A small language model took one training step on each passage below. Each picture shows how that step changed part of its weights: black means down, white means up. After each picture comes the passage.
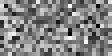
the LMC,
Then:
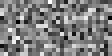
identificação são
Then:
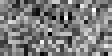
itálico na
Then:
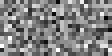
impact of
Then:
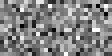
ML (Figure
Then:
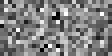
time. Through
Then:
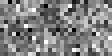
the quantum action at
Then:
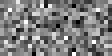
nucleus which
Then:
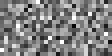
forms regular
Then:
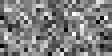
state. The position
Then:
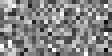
in which the radial
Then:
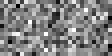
by a phase transformation
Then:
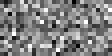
size at which
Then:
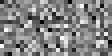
integer. Then
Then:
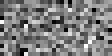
comportement a
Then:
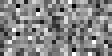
o controle do
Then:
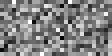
deverá ter a
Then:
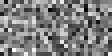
decays to a
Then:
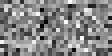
dependence of fission
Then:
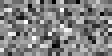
belt with the
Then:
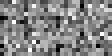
the superconducting
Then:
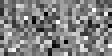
corresponds to the
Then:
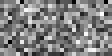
jet kinetic
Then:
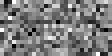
Titib, I
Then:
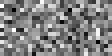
bis zu
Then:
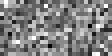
Mestre em
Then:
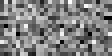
os termos que
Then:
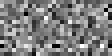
algo presente no
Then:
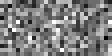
proporcionar una
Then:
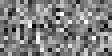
data are shown in
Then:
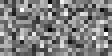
\item Given
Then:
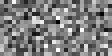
impacto de
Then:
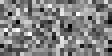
value of $\partial
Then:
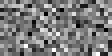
Il a tout
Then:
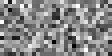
would be the
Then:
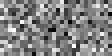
n$ with some
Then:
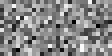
that some of the
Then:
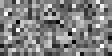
network of {\em
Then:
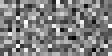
: الأول
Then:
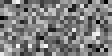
1. Educação
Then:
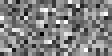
the superfluous
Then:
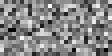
of finding the
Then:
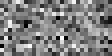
function with one vertex
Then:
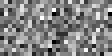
is limited by
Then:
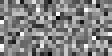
fermions and
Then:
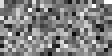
learning models that
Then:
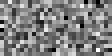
о власти,
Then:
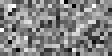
the structure of the
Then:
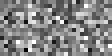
to the artistic
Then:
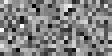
the host of
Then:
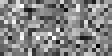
developed in
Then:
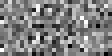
to fields that are
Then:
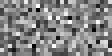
also support
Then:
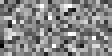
the authors the
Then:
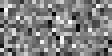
with the general
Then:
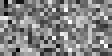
study of the
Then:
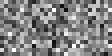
presented in this
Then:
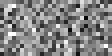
that the chiral
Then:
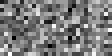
города –
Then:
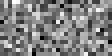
bubble may
